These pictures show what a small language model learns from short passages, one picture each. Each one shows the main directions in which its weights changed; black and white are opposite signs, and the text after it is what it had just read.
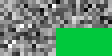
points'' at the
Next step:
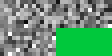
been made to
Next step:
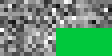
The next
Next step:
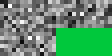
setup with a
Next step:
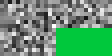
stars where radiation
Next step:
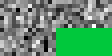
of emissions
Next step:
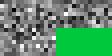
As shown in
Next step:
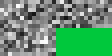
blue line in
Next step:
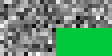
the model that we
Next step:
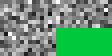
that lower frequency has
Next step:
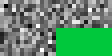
realized experimentally
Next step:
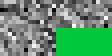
was carried
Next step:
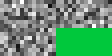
act on the
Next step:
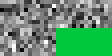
was obtained using a
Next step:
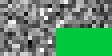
the meantime,
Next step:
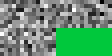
we just
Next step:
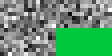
a bounded
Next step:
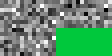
field effect on the
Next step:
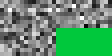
is not yet
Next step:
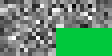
is systematically
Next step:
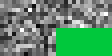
difference from the
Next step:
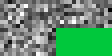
total duration
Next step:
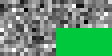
and H.
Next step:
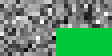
However, an
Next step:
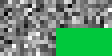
following gauge
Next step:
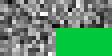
light. \ A
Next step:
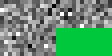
may also be
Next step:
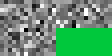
is possible to fit
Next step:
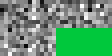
of the relative
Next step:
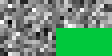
long handles
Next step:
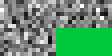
list see
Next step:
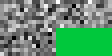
to reduce
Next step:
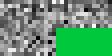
and highly
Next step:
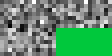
that \[ S
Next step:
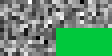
that the mass
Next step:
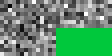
new models should be
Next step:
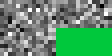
respect to
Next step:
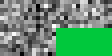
assumed to
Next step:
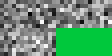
part supported by
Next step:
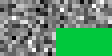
// hold
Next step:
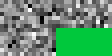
work, we study
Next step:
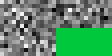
beyond the
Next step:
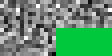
at sites
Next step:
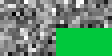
obtained. Using
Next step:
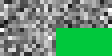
the next
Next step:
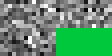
of them are
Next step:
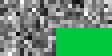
model consists
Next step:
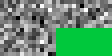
records and
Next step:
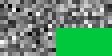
explained by
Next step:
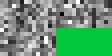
defined on the matter
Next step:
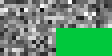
contribution are
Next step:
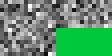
our determinations
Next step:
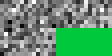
the following \[
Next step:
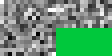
by allowing larger
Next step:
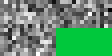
highly significant,
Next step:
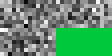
a variety
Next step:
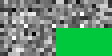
calculated locally:
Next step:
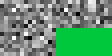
users and
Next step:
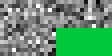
of a node
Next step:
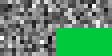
by those shown in
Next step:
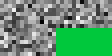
theory, the
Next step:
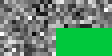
a fixed
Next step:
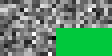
is very weak
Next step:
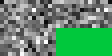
a simple and
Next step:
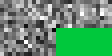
loses its
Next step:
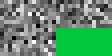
matrix is 20 X
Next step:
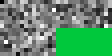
outflow along
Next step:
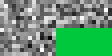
In the present paper
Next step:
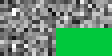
identical timescale
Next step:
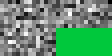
and recover from
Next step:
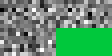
of theory, show
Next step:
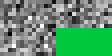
derived from
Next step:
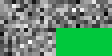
one is determined
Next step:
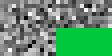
detected above,
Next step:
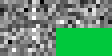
of the dark
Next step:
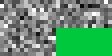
turns out
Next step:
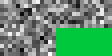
scattering and
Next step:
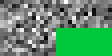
so its lack
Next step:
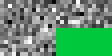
effective population
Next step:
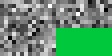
by users.
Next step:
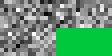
the spinors
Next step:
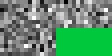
of the present
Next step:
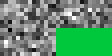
in terms of
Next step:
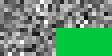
a fully
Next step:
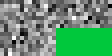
to zero.
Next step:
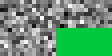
equation for the
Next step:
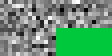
ring is not
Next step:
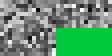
and future
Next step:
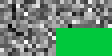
interference in the
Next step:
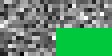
the prediction of
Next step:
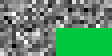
terms with reference
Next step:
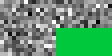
magnetic field could
